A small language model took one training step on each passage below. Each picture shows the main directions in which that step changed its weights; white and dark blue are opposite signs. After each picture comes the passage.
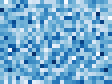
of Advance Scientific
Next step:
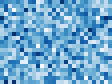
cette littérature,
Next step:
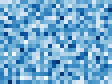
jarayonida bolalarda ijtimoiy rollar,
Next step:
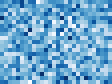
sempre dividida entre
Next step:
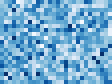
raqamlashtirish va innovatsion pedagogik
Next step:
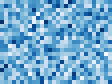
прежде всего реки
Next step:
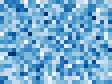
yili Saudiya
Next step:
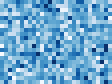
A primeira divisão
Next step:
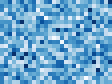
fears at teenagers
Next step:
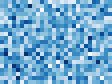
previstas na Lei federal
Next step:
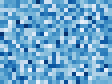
vezes age como um
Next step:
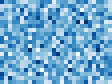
Roman Pavlov,
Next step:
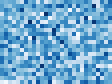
de la hegemónica
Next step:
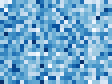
la distribución y cantidad
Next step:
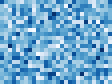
demostrando el sentido de
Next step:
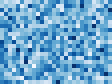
сфере международного права.
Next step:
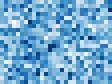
ce se întâmplă
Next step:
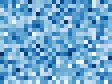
incluísse a consulta a
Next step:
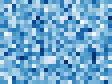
Abstract: This research is
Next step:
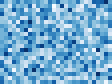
eran forzados a
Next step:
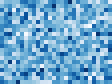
bedevî yaşam
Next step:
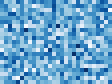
211 ta diniy tashkilot
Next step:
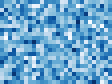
mamlakatlariga ustuvor ahamiyat
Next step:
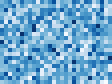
dunyo geosiyosatidagi
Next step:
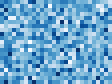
medidas para abordar la
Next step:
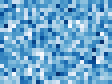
que, como acabamos de
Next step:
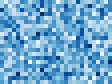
Бакланова, Е.
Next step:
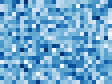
визначало сферу діяльності, права
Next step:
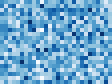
negocios jurídicos”, en
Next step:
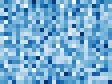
cosas. En nuestro
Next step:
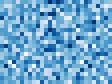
culturais, trazendo a
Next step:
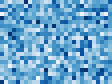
NLP sistemalarında
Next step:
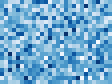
sendo também uma partitura onde
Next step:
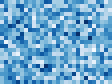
de Alta. Este documento
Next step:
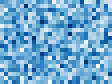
de futbolistas, la
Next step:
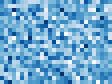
yuvilish jarayonlari
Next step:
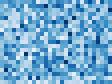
e antagonista de
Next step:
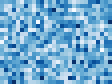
tutumların destinasyon
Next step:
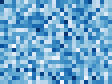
jahon standartlari
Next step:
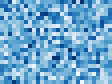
відомості про знакового
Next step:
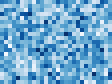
vositalari (oilaviy
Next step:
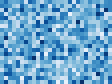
sustentabilidade. Para que o
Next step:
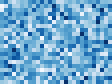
faire l'activité
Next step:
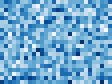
Respublikasi Prezidentining
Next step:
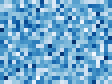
jur'ati yetmaslik,
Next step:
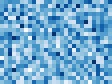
um espaço que deveria ser
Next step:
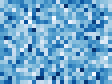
dan di mana saja
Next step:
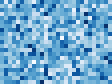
Матнни англашнинг
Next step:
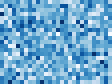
professores na Universidade para
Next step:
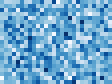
неведомую ценность,
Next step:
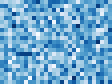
D. Leg. N°
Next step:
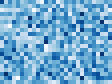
малого таза. Цель
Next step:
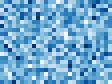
past, 19 foiz –
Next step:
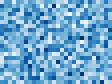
relatif à la série de
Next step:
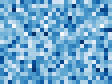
бошланғич асоси
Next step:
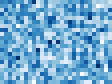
innovatsiyalar vazirligi
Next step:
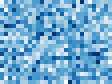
institución de salud mental
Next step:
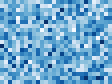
esse motivo, eles
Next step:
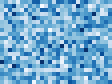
РФ. Знання та
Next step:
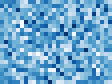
роста инбредных
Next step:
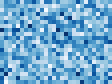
следующим образом: -
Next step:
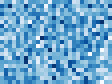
(відсутність запального
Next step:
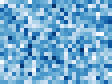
tilning kommunikativ imkoniyatlarini
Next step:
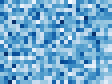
miqyosida ham amalga
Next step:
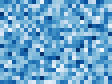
ilmiy asoslab bergan. Ushbu
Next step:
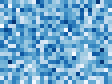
coletiva com possibilidade de
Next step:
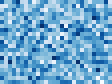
tanqidiy yondashuvning jamiyat
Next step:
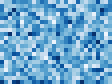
фирм в родственных
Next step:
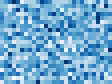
que governa a vida em
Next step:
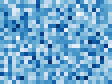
время обнаружилась
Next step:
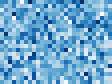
баланс между стандартными
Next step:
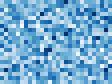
for accountant.
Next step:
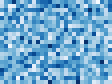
para a Casa Penal
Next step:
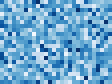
JORNAL DA
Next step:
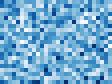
визначеними розмірами
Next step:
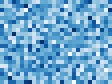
Innovation House
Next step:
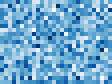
(!) jaar in de
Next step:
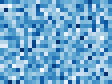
A. Salama and Huda
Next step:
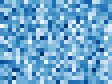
alfa de Cronbach
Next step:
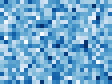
International Management. 2015. Vol.
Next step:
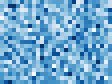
či vnímání.
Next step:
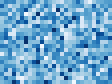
La curva osservata
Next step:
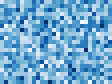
Estado do Ceará,
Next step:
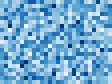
bo'lsak fizika
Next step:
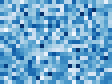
forest), confrontation
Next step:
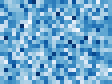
nas falas. Isso
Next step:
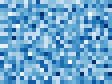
a régi emberek
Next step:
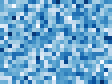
yoki tomoshabinning
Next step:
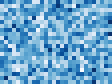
mutaxassislar sonining
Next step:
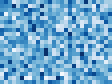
развитие молодежи в условиях
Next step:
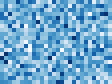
ko'proq toza suv
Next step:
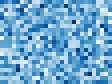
аниқланди. СБК
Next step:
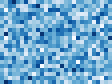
qaratilgan edi. Quyida ushbu
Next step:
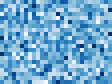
11. Increased
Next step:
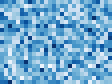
oshirish yollari. Toshkent -
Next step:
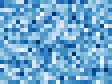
мира, недаром
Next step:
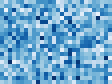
mm la limita, mai
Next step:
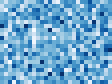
in quanto lavoratori
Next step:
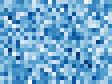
obese, and type 2
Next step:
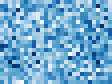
de Nicomedia au
